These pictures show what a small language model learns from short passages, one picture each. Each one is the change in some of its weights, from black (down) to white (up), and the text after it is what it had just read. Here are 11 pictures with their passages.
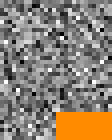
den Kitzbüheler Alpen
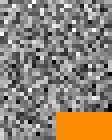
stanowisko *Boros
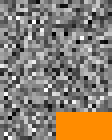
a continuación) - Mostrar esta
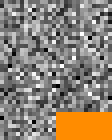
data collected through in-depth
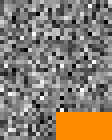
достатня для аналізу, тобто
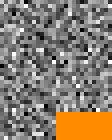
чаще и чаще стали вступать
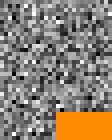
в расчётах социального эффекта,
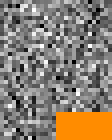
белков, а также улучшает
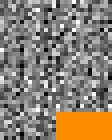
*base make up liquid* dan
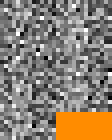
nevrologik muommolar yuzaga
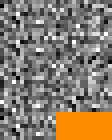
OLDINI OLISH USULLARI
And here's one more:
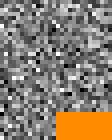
seraient les acteurs auxquels cette
